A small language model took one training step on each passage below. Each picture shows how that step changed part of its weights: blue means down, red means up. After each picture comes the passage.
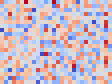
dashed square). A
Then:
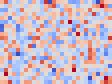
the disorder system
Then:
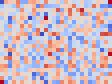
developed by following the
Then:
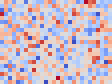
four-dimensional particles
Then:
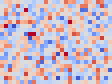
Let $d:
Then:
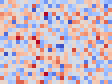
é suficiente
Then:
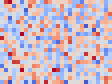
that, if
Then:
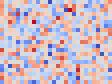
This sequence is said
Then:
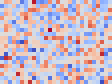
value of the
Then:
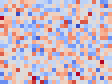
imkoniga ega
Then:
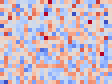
distinct scenarios are
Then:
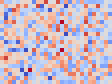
In the interval
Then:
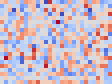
of obtaining these
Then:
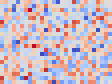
una corriente
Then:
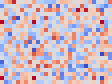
Trends in
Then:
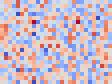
fields: for the
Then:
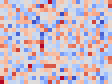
freedom external
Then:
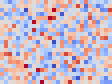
the units of energy
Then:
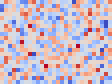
stand for the constant
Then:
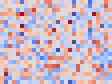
new ponds are
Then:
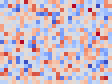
of hyperfine
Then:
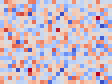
em tempo
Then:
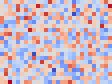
the upper panel
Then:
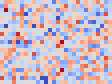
electrons are much
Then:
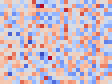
to denote the
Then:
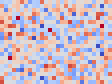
normalization factor
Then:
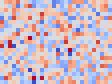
с использованием
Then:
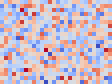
validity test from
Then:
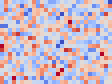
structures are examples of
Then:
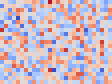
11) entre
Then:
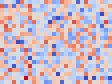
ambigua de
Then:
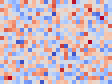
as strong, discrete
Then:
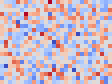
the electron charge,
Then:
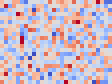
m}$, and points
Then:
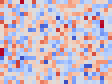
poset map
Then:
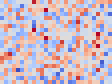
reconstructing the
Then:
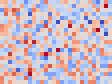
reter os
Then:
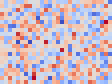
Much attention
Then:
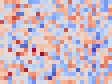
do Instituto de
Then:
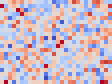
are produced generically
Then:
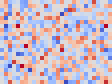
Ook onder
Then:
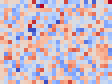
introduce the following notation
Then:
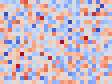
universal sentences
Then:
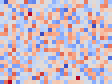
xil emas,
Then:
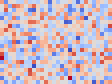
shakllandi va ular
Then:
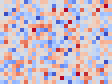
colours of the
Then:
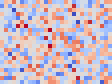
the layer thickness
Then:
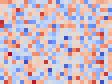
exemplo a
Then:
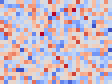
ambiti e
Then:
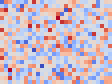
symmetry group of the
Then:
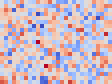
detail. The
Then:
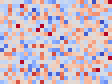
for Clinical
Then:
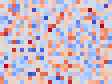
ça fait
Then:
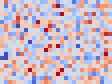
are taking from another
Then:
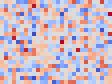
commutator relations
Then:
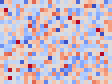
automorphism group of
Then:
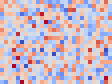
laser frequency was
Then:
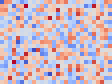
isomorphism classes over
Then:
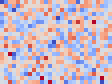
a great
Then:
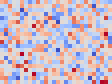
interactions and/or
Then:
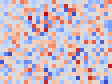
this relation the other
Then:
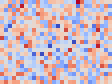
compact stars. The
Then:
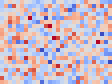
corresponding measurements in the
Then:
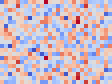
Hence, by
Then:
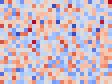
asosida ishlay
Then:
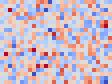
through different channels is
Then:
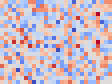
for each parameter
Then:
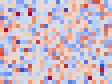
estudos de
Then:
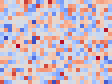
cultural al
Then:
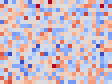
As pointed out
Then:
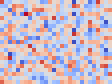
its current sensitivity
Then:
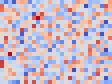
The explicit solution for
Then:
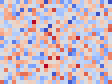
simple verification of
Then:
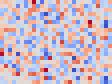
using the previous
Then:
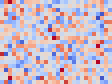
point in opposite
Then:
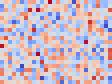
bound of the number
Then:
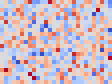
uy ishlariga
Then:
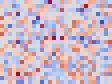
learned kernel
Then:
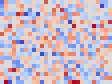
qilinadigan eng
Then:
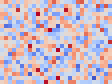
pair. Find
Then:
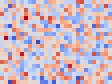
likelihood estimation. Let
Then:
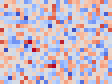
th interval under optimal
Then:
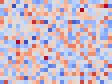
compostas sobre
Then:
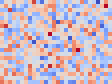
reducible expansion in
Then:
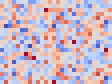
gas fraction of
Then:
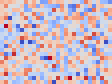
said to be
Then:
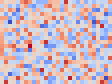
en todos los
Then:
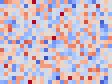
other in the
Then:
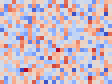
first- and
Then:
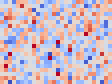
with GWs
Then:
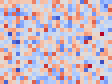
star (section
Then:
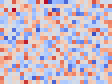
holding others
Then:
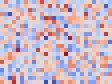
exact sequence $$0
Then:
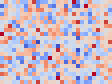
of the web
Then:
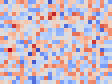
and a suitable
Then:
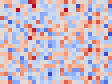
and apply the following
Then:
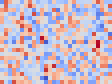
metrics on
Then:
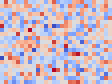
rivojlantirish, ularning
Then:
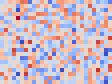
overall behavior of the
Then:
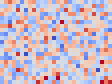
considerably extended to
